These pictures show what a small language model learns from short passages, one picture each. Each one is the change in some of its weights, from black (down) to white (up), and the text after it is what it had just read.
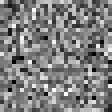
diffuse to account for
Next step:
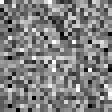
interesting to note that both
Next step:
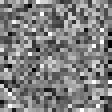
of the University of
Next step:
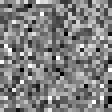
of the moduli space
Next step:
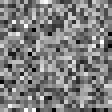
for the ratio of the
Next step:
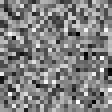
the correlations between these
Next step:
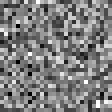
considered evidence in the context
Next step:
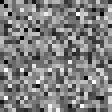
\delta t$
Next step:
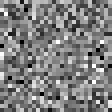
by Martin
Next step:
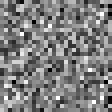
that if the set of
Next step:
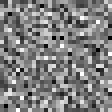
kT$) gain
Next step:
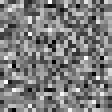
critical density of the present
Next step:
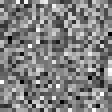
with a calendered
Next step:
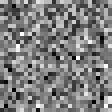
image. On the other
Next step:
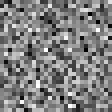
a quintessence
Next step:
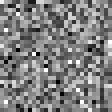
distribution exhibits a threshold
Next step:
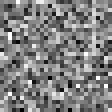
and improved orbital elements
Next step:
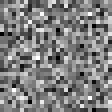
modification factor,
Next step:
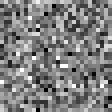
In this paper, we
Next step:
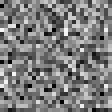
transition density on temperature
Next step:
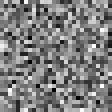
as an ensemble of
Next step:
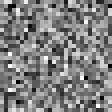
finite nuclei with
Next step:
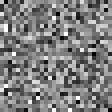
party subsequently
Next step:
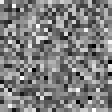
statistical properties of the
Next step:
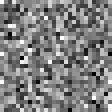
practice, we can
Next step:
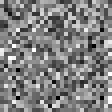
the same scheme.
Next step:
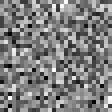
will see that the action
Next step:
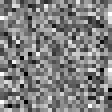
aperture optimization algorithm
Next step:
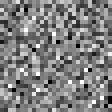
using the masking
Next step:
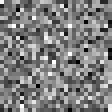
candidates with the
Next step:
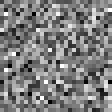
power, and then
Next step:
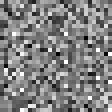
the expectation based
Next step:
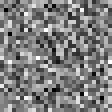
way all terms of
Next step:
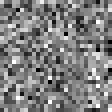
special roles
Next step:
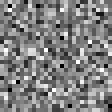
shifted to the
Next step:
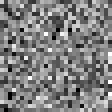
the single packet
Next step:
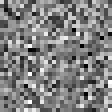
the SPCs
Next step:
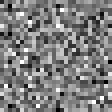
state, we find that
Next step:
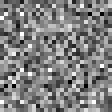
wrapped Gaussian
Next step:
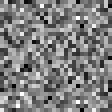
the 1-- and
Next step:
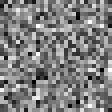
a conventional superconductor
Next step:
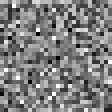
recurrence matrix
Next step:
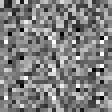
allows to calculate the
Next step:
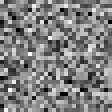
more strongly than the
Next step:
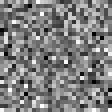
of direct extraction significantly
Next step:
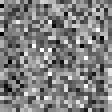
on continuous waves requires the
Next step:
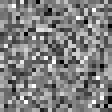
measured from the Tian
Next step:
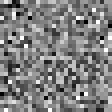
multiplet. Test
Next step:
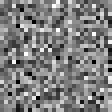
when considering a
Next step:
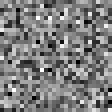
results of the death
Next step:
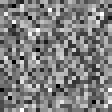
Note that for these particular
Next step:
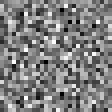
derived sum rule
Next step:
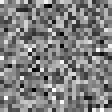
parameter due to the
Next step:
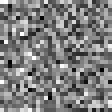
section, we describe how
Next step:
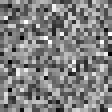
split, all generators
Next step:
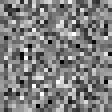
we use two methods for
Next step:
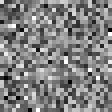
strongly influenced
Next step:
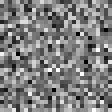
convergence is observed in
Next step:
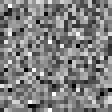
JEs ones.
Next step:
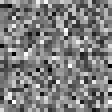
process of designing new
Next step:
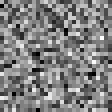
transition functions can be defined
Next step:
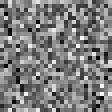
MXene flakes
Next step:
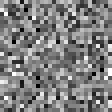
by using the proposed
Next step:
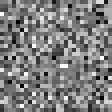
within the BEC
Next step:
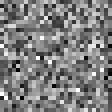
both lines by the most
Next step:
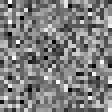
status of such
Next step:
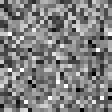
the interaction models) is
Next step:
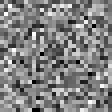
are shown as functions of
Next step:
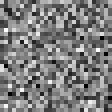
the large $j$
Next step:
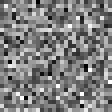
bulk Si samples
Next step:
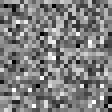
present even below the critical
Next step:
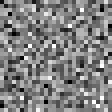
\tau', \delta
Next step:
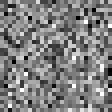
the TES.
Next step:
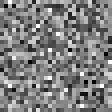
‡ Department
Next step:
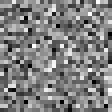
sensemaking often
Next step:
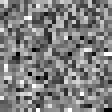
Physics Working
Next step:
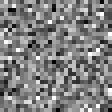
Returning now
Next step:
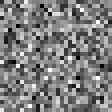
Until now we do
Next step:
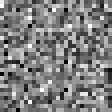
Dirac operator.
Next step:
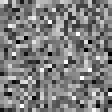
knowledge of the
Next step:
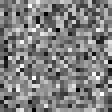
The new ECN
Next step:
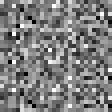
considering the situation
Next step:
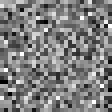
which the scalar sector
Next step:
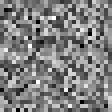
exciton condensate
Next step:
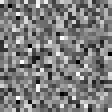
regime, giving
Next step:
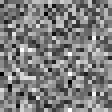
massive three-dimensional
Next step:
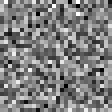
will refer to this graph
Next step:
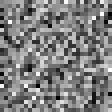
the spin and electron properties
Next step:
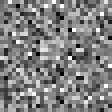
prediction (\ie,
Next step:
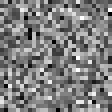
permet au
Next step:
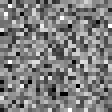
change the ghost
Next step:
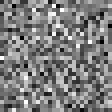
calculation, which supports
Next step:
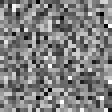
as depicted in
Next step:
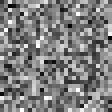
two hard jets is
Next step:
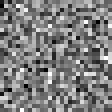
gate is:
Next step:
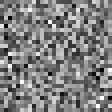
each country since there
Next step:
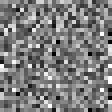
combinations of
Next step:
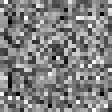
the toroidal
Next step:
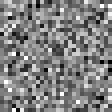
components that are placed
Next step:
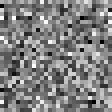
being thicker by an
